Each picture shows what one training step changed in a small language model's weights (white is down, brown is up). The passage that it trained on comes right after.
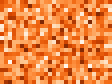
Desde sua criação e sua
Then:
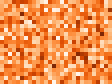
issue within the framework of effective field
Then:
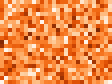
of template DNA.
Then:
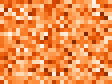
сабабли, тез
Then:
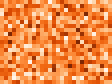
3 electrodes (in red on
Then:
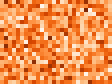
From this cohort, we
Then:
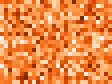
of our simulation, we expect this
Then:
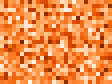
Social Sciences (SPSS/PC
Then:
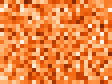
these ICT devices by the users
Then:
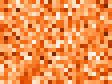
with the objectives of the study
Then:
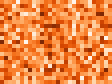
prevê os pacientes que
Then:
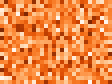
model to a multi-modal
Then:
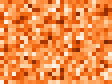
review. Journal of medical systems
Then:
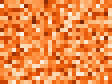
todo llegamos a esta
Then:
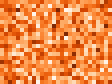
iron deficiency in patients with
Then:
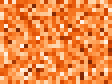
In the EFT we have
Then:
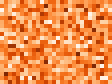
axloqiy me’yorlar
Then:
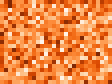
speech in Arabic. To
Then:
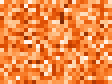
fluid. The solidification of
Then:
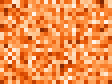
with the threshold of occupation number
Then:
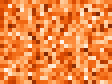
Aufgaben, die
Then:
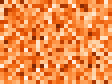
the value of the parameter at some
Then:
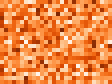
стат. сб. /
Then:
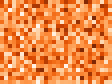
curricular or institutional quality
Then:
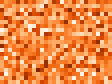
тарих фанлари
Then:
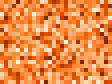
individual academic achievement that enables
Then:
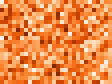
which contains zeroes and ones.
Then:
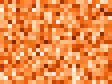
class of QC codes required
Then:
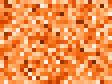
realizaron muchas más que no
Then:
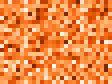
essa amostra, são
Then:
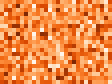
pada showroom milik
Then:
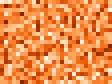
was divided into 3 parts:
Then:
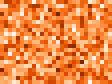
opinions expressed are however those
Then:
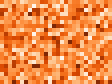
y exteriores.
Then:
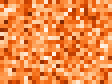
using pre-trained networks can
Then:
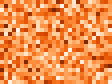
symptoms when administered
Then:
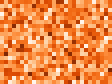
In paper A, the authors used
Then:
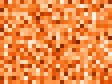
computed in any pixelization
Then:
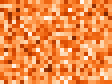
is the inclusion of the
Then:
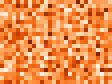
highlight that this approach is based on
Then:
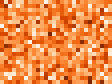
previamente vigente,
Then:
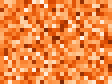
functions also show the behavior described previously
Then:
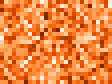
are the major elements that govern the
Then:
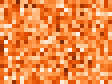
to be o.92 which is
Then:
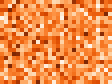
firm that makes them
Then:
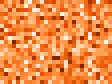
Арлекін, **У
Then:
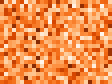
the gaps between the goods
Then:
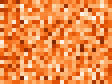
to the network topology, there
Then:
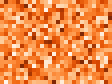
case in which DDFT
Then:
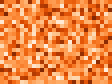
prendre les bonnes
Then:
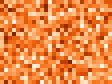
the source paper [2].
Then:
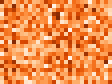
the evolution of the source.
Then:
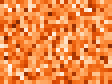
the Round-Trip
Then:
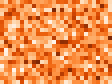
of this restricted problem derived from
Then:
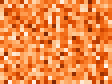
the onset of structurally important
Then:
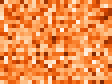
the eclipse depth and
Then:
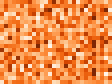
жорий этишда
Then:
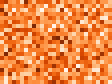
all sources will be heavily
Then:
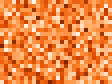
sparse signals. In many
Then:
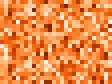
a more realistic prospect
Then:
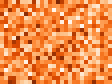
in road areas, where
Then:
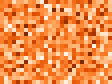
finding fiducial points in the
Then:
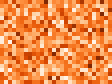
qiyosiy tahlil qilish
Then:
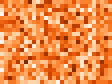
platform integration - input for demand optimization
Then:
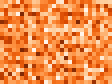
parameters derived for the disk and wind
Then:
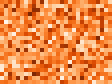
qarshi urushga
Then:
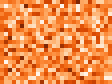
above-average costs or employ
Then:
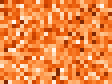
to shift these perceptions.
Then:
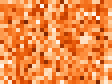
large pool of contrastive
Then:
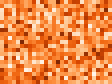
Figure 5: Spectra of
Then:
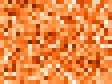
central charge and $\mu$ is
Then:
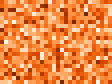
such as solar cells [5].
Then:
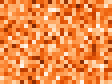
subsets $S_1,
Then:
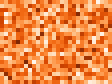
10 zile. Cu
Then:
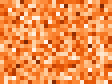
mutated lines in comparison with the
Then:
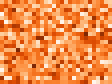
yoki tirik holda
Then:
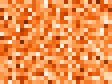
masses of both stars independently from
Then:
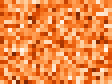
é o único
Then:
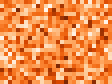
editing and approval of the
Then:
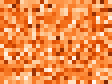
een verwijt
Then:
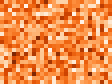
bazı konuların
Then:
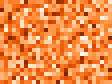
if the training set is smaller than
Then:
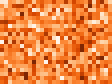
behavior of these local order parameters are
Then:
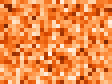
de la desnutrición
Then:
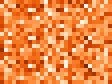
Phys. Rev. D}
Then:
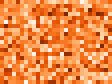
description Intense uptake
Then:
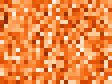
conductive polymer composite shows
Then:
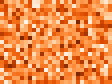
entering the sample for Example
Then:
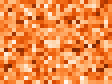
social indicators crucial for analysing proposed
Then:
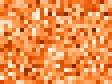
estudantes e monitores,
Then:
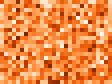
probably because in the training data
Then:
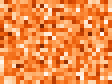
people are very busy in their
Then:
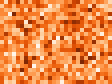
these results due to x-ray
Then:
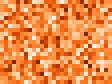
degree of freedom described by a single
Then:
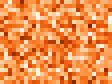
Pendekatan tarik
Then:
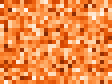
methods for detecting malware often
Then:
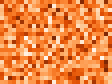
the industry, the complexity is set
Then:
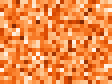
psixik emas,
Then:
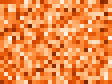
of the United States of
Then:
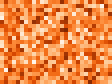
model's decision-making
